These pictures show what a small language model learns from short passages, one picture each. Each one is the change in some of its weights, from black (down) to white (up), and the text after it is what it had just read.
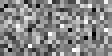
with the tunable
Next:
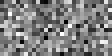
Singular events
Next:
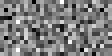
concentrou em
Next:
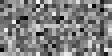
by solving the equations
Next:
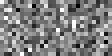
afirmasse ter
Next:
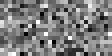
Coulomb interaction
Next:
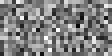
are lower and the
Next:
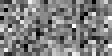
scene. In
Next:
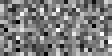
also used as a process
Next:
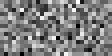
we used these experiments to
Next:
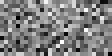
interest in numerous
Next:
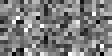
pornography law
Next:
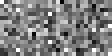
kann so die
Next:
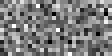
remembrance is
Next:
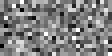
the afterlife,
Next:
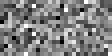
that determines the health
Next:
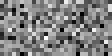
data are summarized
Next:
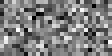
ao transformar o
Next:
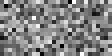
symmetry, predict the
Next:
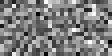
sphere and its
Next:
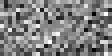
small, so the black
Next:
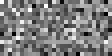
a softmax
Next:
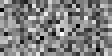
observation, for any
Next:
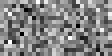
study of managing
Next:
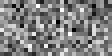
major maintenance
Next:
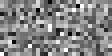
a 3 de mayo
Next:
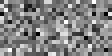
ejected or
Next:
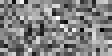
connected the communities
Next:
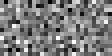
has been reported that
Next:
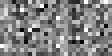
= \nonumber \\
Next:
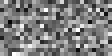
the bedrock
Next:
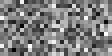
operation of these
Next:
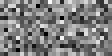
also have side effects like
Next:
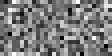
as the ones found
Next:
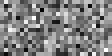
As a heat source,
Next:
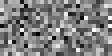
in the auditor's
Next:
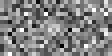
where the fourth power
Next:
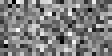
understand the content by
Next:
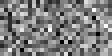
с различной
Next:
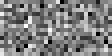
total force is not
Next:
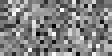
less than 0.25
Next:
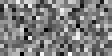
therefore be correspondingly small
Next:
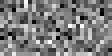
major to minor
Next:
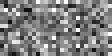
the study. It was
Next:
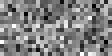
Poems such
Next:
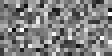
the equilibrum
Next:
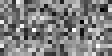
responsible for how many
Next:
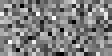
Parish L C and
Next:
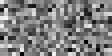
consequence of this
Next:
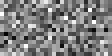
That said,
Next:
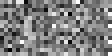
even when the rate
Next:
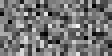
– це
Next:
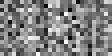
of $\sim$
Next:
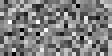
of fabrication
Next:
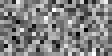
that QPO
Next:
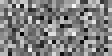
of maize and
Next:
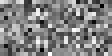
society and how we
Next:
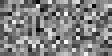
and measuring the
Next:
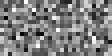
different crops and
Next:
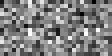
U XIX
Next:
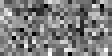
{author} {\bibfnamefont
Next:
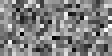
in the acceptance
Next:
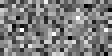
the voltage
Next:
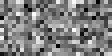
their needs and
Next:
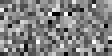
and Quoc V.
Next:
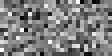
Panel Data
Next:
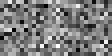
%However, the
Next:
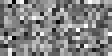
the assumption that the
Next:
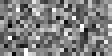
performance. The results
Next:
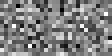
$\delta g$
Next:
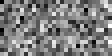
which includes a
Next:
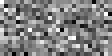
Gap Width
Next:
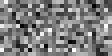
tangent vectors
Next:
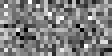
for other SPM
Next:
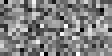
materials provided by
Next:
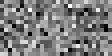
Breaking of
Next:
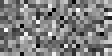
observed redshift of each
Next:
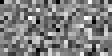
low statistical power.
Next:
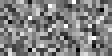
with the value given by
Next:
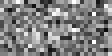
and Indonesian with
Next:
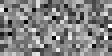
on the intuition
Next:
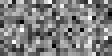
increasing the number of very
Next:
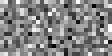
the limit of large but
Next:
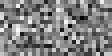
few needed
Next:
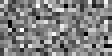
the lower limit of the
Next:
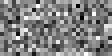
and recall
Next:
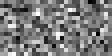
1 Instructor
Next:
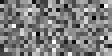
function of $\alpha$.
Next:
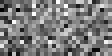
transition region or across multiple
